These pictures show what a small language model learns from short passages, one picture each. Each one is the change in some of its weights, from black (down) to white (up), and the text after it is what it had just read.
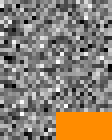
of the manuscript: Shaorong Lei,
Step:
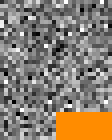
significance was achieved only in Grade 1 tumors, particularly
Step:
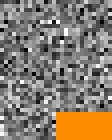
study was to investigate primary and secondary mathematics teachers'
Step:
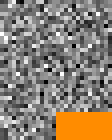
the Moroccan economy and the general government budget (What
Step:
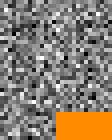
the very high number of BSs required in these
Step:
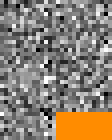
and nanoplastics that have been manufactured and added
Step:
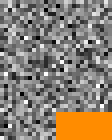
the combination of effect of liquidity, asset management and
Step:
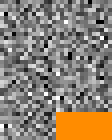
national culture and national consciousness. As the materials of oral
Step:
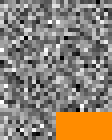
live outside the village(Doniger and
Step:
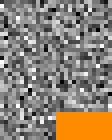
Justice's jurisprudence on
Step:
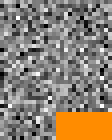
for the future coordinated and stable operation of the
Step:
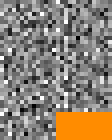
the second digit of the second part of the power combination
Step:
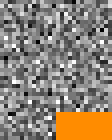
hand, those classified in category B (25%) respected
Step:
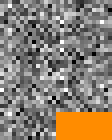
an excellent mobile machine⁵. A technology with efficient emission
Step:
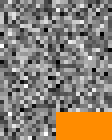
protein translocates to the cell surface and transports
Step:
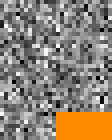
power applications. The interleaved type of converter
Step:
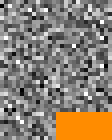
to sound synthesis interaction, in performing and sound design scenarios.
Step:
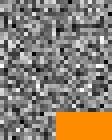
proposed method is presented. Keywords:
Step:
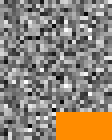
Ph.D. Guide, M.D.
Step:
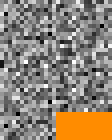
localization and detection (SELD) dataset with
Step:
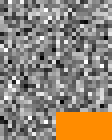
fat, fluid, and calcifications, computed tomography
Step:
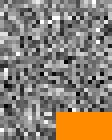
landslide inventory. A plot with the highest mean
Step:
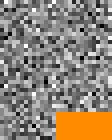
through comments on a website (Balahur,
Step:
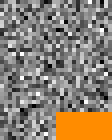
Poland and the EU legal system did not give rise to
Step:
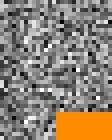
study investigated the effect of moderate dose of AEDG
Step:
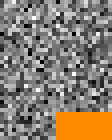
factors for its development (in 18 out of 24 people).
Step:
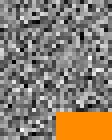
Board, the PMB approved the
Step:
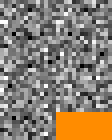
Technology (FTKK), UMT, for
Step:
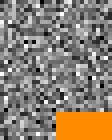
Most often liquidity is measured with the help of three
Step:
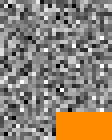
yields and higher genealogical diversity on farms in Eastern
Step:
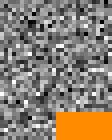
in the number of white blood cells can be harmful.
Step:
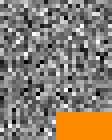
and historic areas for tourist attractions.
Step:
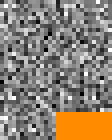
what you are doing. The biggest challenges that people
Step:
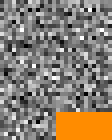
Department, Department of General Medicine, Sri
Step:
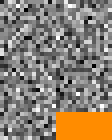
levels of impurities in parts per billion. The
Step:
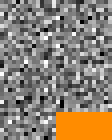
carried out by comparing images to separate land and water objects.
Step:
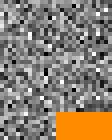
textual analysis of the work, is not the
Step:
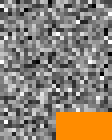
Doctors of the Andijan State Medical Institute,
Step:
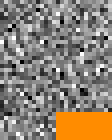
times of COVID-19 pandemic and beyond.
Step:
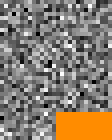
average age being 30 weeks. (3) Storage temperature
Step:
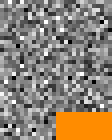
to train sailors from Indonesia in the complex art of
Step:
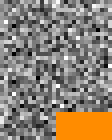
where hydrophilic layer is on the top and
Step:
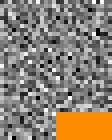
disturbances. At least 20 metals are classified as
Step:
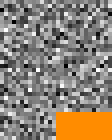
been found among the samplings as well as between the
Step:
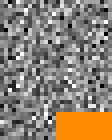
processability and properties of gluten-based material in
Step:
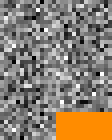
Sodium hypochlorite (for rice
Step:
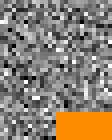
(KKI). Primary root length and lateral
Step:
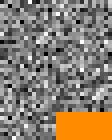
testing 1.000 .797 poor quality of BPR
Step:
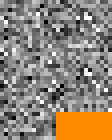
from a positive or negative act, committed by the
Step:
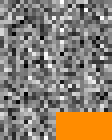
[6+4] mode of addition with
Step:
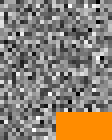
targets mounted on a suitable holder. Thin targets
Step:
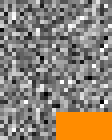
Minister of the state. The head of the government is
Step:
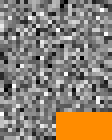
not able to achieve the health-related Millennium
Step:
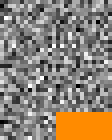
land area The share of land area impacted by
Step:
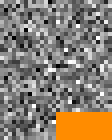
sought after in Katerynoslav
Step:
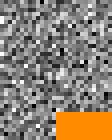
directions). Within each locations five categories of tree age were
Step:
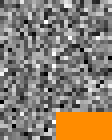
of online services such as Chegg. By analysing
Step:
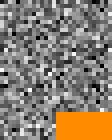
contribute to improving the quality of life for both patients and
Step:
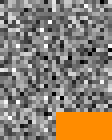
general side effects (skin reactions, asthenia and
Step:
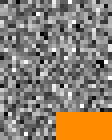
contribute to making the system ready for use 8 Medium
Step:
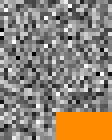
exprimée par les pianistes et
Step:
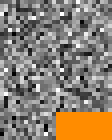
this finding for the orchestration of more coherent
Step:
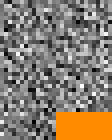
that the overall training performance of the baseline model is maintained when
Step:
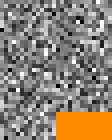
been carried out in order to investigate how series of fiber
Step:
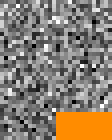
electrodeposition experiments was realized for optimization of the
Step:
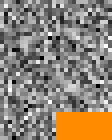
money to spend on others. Charity in
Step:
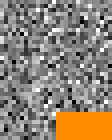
of the randomly constructed articles were placed into one of two
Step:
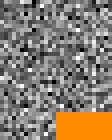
(T) than that of (S) is
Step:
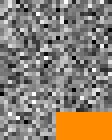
infrastructure with its decentralized data storage provides a digital opportunity
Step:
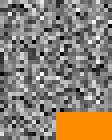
in mitral stenosis is very common; Its
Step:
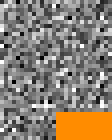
generate hybrid carriers. The proposed control strategy makes advantage
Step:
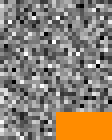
their typical operations do not involve current onboard human pilots
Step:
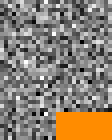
considerations. 12. Nahar, N., &
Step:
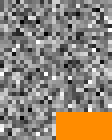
regarding seeds; water subsidy etc.
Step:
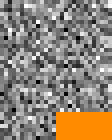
addressed to Sayim Niyaz Baba;
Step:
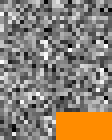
primary rare malignant tumor developed at the
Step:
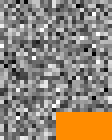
removed from the kiln after cooling and tested for water
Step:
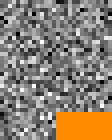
the perspectives of Special Needs Education
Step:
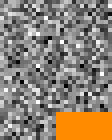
vision systems try to emulate the depth extraction ability of the
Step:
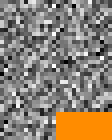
Nicola Pasqualicchio
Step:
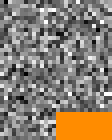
to Implementation Network Analysis to Identify Critical
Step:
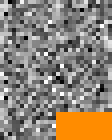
superbunch containing 10^{17} e^+
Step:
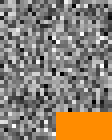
innovation and reduces reliance on proprietary systems. To
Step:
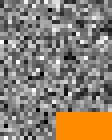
secondary Raynaud's phenomenon refractory to conventional
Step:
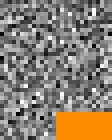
[6-10] Following the discovery that
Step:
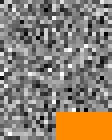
management framework for better resource management. 3.75
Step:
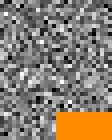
The pre-treatment values of PCV were
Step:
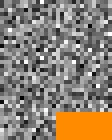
transmitted from teacher to student is losing relevance as a
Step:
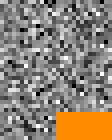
the whole system, composed of areas A , B and C
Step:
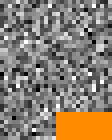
BiD-MA, a set of real world data for
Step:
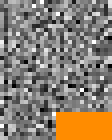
intricate molecular structures compared to traditional teaching methods. The visual
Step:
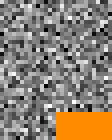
nuclear bombs were exploded in the atmosphere.
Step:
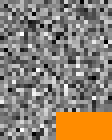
in determining the correlation between personal hygiene and
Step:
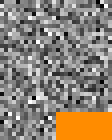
related to lack of enough skills on the use of
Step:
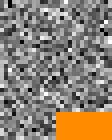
mycobacterial infections and autoimmune
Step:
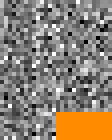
of a cylinder. The inner part of
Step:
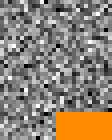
Antigen (PSA) among men with Lower
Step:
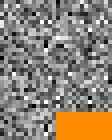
actual data of the throat area of a
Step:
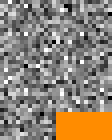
publish any generated ontologies or vocabularies
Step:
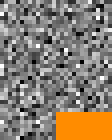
interests in the operations of the secondary school system.
